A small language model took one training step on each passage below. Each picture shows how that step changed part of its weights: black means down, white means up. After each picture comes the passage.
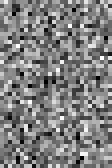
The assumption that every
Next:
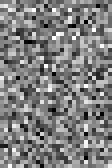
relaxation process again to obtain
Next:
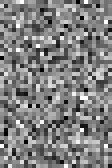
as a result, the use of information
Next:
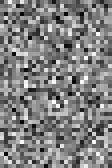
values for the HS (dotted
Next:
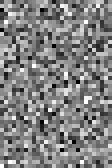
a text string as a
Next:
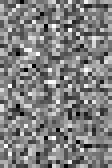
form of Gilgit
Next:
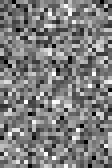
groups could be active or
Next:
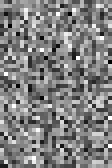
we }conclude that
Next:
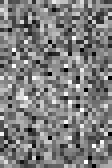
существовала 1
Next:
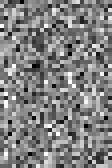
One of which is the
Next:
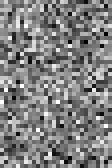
body mass index in
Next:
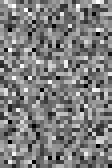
where $\sigma =\sigma
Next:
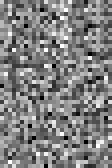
as detailed below to
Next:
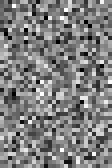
adaptive agents. They
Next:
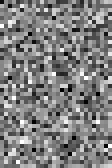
natural as it is for
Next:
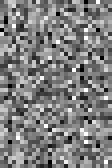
a pressure of 7 tons
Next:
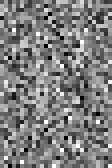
है और
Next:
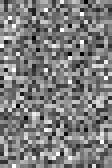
exercise is attempt
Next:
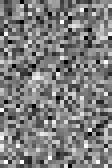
sendo necessário
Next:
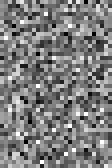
content were determined to be
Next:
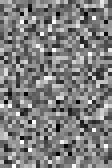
the smart city: A
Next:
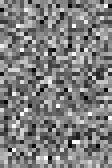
from social media are relatively
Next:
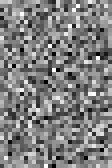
la monophthongaison
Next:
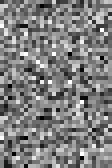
10. The highest
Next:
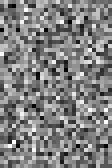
Cybercriminals are
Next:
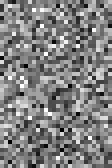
experimental results, the variability
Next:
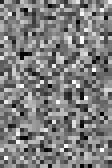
study and only 15.8% of
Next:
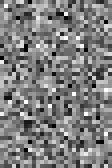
a case study drawn from
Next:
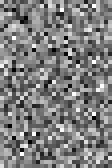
charged particle multiplicity
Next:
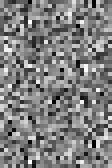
is where the traditional
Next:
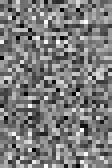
at the archives of the
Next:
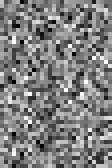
- "Present and
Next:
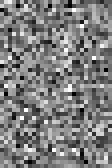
În lacurile
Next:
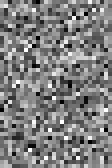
yillarda ovqat
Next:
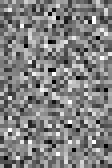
qui détermineront
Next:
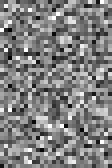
la Tierra. Universidad
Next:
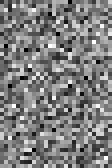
return of stock i
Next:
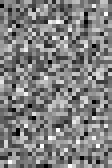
little cherry
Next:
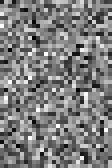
services where the acts of
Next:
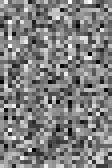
of desert coastal
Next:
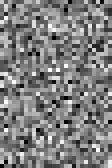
задача, граф.
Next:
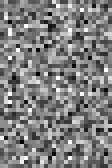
engineer and modulate
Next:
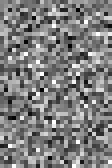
velocity (w) and
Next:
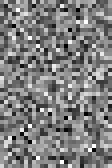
twist or not.
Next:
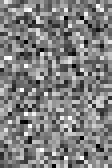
în parte.
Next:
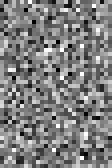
the valence space plus a
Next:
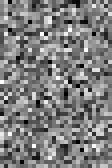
A kasalligini
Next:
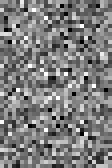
d'être parmi
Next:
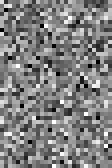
a macroscopic
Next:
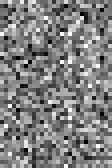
it requires them to study this
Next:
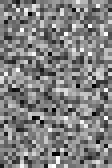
to submit their input and
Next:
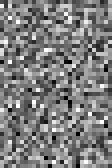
these certainties and
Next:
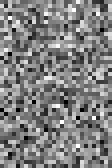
the system more preferable
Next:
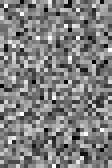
in the plots and
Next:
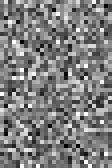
\, dt$, and to use
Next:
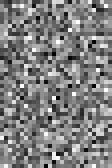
lokal dan daur
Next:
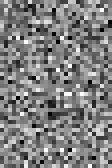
and therefore deterministically
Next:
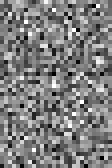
Surfaces Juan
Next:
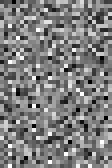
been developed with this information and
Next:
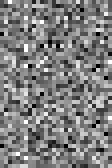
$\chi^e $ and
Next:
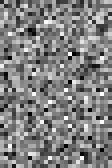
the same context and be
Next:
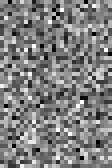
The challenge of
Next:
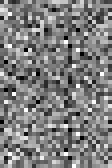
увагу, що
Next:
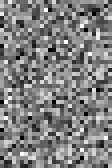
Kakharov, K.,
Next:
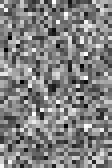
A. Investigating the
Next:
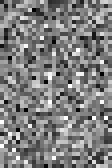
of its meanings there are also
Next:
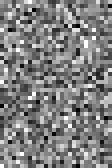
that, all sides of the
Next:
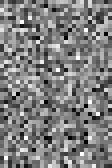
для пациентов с
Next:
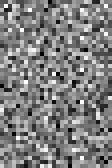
in India. The
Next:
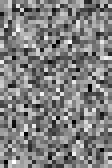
work, we presented a
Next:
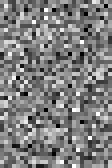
exactly as instructed
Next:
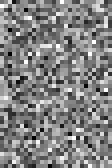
\begin{abstract} We
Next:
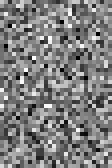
different habitats across
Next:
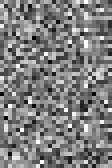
compared to that of the
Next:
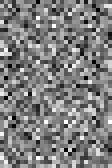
қилиш ва
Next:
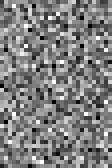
a U-shape structure
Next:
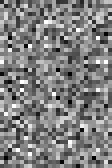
the quantum computational
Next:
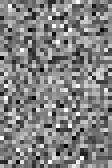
as the identified specific
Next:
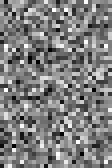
biridir. Shu
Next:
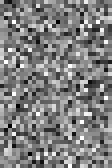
Question 1 (How
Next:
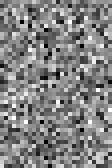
Case & $\gamma\
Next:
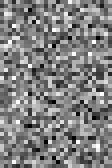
typical nucleation
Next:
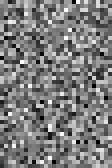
falar dos encontros
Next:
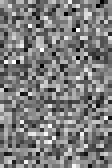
interconnectedness among
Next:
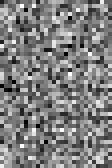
**eventos** e
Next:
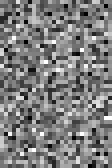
univers incertain
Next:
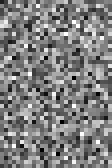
This low texture, as
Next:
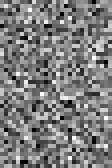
significância; um total de
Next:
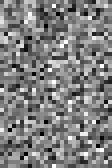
hence unphysical)
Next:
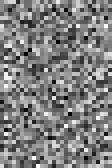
is unhindered at this
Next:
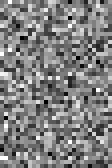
English and the
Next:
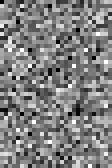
an experimental drug
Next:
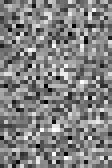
Stress paytida
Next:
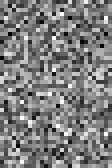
in burials are
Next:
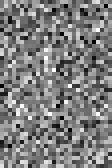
some inherent experimental
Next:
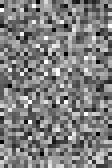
asosiy to'siqlar
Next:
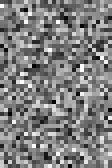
while port 2 of the feed
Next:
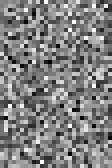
loss was due to the
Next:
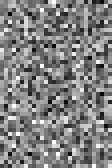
calculation, we find the
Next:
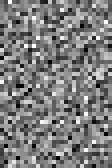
life, whether it
